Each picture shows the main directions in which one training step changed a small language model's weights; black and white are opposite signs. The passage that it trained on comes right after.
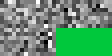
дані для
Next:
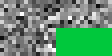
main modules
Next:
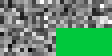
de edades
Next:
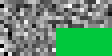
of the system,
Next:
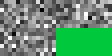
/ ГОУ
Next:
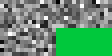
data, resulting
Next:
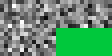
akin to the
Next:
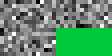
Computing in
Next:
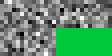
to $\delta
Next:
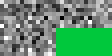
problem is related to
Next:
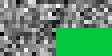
of Total
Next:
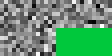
iqtisodiyot faniga
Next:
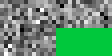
decays presented
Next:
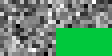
with a suite
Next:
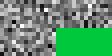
plaide pour
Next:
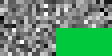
zulks in
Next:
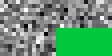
issues related
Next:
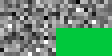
giant component
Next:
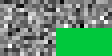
retrained on
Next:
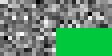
suppression of
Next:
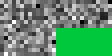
simple network of three
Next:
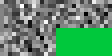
sociétal :
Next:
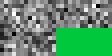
weaker signs
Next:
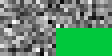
limited at the
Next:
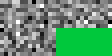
disk parameters one
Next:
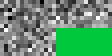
des licences
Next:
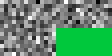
in place a
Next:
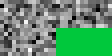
of the short
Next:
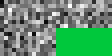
the covering
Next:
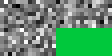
de TV no
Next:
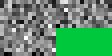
they are held
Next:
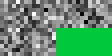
mesmo as
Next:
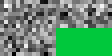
have the relation:
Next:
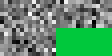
por la ausencia
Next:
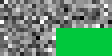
energy spectrum for
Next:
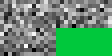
the number and sample
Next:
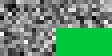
forward to understand
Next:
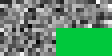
plot of
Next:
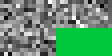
Fragen in
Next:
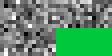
work reveals
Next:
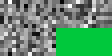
Average time in
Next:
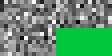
Je parle
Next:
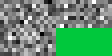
during the first set
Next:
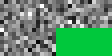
sendo que das
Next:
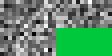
particular del actual
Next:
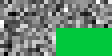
\caption{ The
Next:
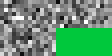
grating MOT
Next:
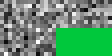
the third dimension
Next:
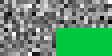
the geometric time
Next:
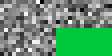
polars that were
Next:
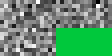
with an environment
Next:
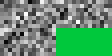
are a function of
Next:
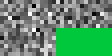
la esencia de
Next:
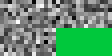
inner cell
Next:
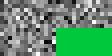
no Ensino
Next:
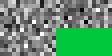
е да
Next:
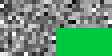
and Z.
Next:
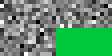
and temperature make
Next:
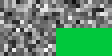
except the
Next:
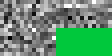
the performance it will
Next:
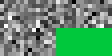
d \phi
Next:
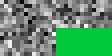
field and the
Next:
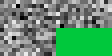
\rangle $
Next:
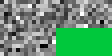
the YORP
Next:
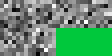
agents store
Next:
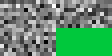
in students of
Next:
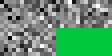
corpo e a
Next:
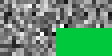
the grid
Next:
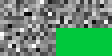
get an
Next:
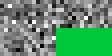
evaluation metrics
